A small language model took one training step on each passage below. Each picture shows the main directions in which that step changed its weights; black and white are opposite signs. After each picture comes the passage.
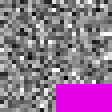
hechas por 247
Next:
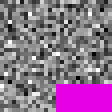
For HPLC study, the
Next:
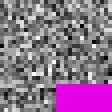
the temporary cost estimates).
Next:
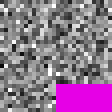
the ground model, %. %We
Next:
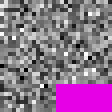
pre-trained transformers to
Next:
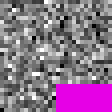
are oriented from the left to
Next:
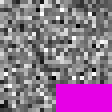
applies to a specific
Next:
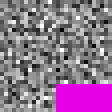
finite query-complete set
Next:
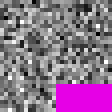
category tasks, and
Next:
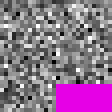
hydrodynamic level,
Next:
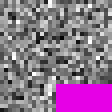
cap the number of coefficients to be
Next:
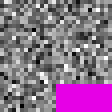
plants with a high silica
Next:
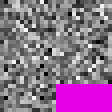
to the number of degrees of
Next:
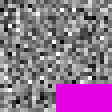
$\rho \rightarrow - \rho$. We
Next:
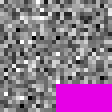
models. \end{abstract}
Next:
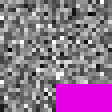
have a small $k^2$
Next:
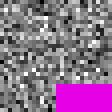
Mexico State
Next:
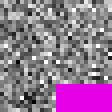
the deficiency module is
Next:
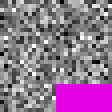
environmental degradation
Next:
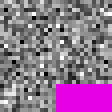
\begin{equation*} A_n \
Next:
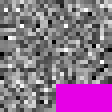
naturally accomplished in
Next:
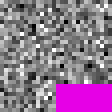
sensors, especially in
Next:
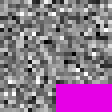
tonal frame onto music
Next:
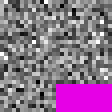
to a negative $\kappa$ while
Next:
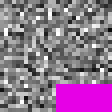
This separation has led to
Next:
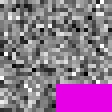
analysis to optimize a small set of
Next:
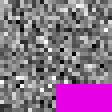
to normalization constants,
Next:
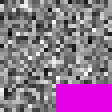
approach consists of tuning the
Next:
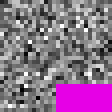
to find what to look for.
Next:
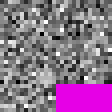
directly, and it follows from
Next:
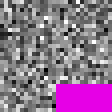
By using the Fourier transformation
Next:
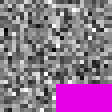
D_i$ and have the same constant
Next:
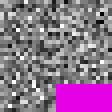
their performance. Teachers are
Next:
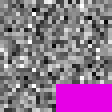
is obtained by identifying the vertex
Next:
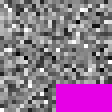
he focuses his research on
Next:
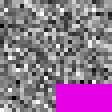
the term 'cultural
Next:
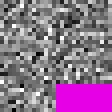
language phonemes,
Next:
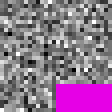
those predominate one at
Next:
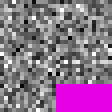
is defined by $$ \lan A S =
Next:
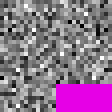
as both players are informed
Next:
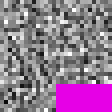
Authority (CA) for the
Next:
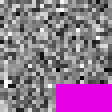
Next, we provide upper
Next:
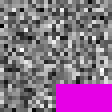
soil with high nitrogen is
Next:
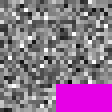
vertices of the mesh on
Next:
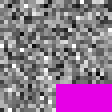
their journey from Earth
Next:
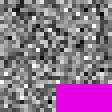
field coupled to gauge
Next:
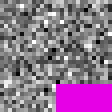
line on $d$ meets
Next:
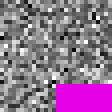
irreducible it follows that
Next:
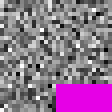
and to improve programmer
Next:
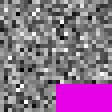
selective extraction
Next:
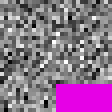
of all cases except
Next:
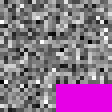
the ultrametric case, where
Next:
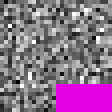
$\spec(R)$. Suppose
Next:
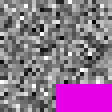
mixed populations,
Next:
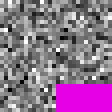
for high hotel brand
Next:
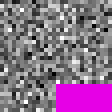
Dony JGH. The
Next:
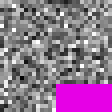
\). We now specify the
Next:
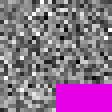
carbon atom under the effect
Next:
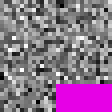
more risky peers (see
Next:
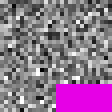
the existed file. 5.
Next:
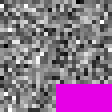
network. Moreover, by
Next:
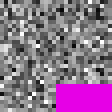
In order to propose a correct
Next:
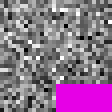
the weighted data loss and
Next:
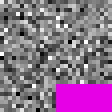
\bibitem{zero1} Y.
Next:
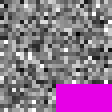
can give relatively good
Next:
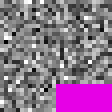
total spreading width for such
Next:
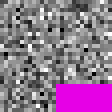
in national and international
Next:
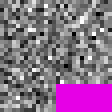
respectively. The contribution of all
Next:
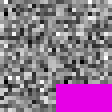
normal restitution coefficient as
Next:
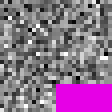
essential coincide with each
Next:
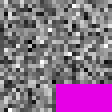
size of RT bounds the number of
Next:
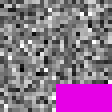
and extends the curve
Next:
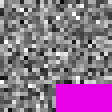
(i), are not very large at this
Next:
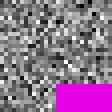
is a root of (9) if
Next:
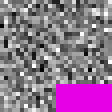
of $\Kb\AAA$
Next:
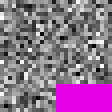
engagement, contribute to the
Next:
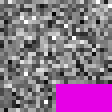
tremendous concern.
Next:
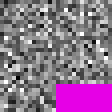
T., Raudsaar,
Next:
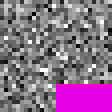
X_b$ is an affine
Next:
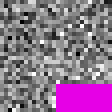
the renormalised coupling
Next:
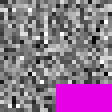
equations was an important part of the
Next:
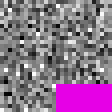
a transformation $\tau$ by $$
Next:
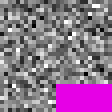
of the spatial distribution of the
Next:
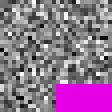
matrix, we are also certain to
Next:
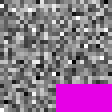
specific constructions of interest,
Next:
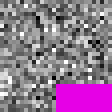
applied at point $A$.
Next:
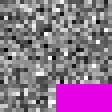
of these quasi-periodic
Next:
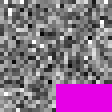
We shall distinguish them by
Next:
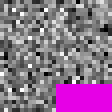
restore optimal circuit
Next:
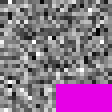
cooled, the solid
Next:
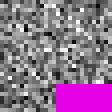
primarily aimed at
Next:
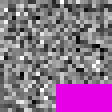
Ethics approval and consent to
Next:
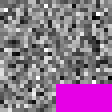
lower altitudes recover at
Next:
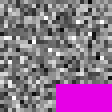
collide with each other up to time
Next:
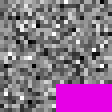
of) definition, the same set values
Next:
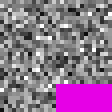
formed in a Hubbard
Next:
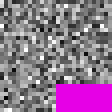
D_5. $$ As above we obtain
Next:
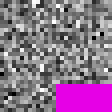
margin: Absolute
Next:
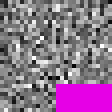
by reducing monitoring
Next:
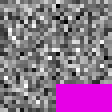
of this association emerges as
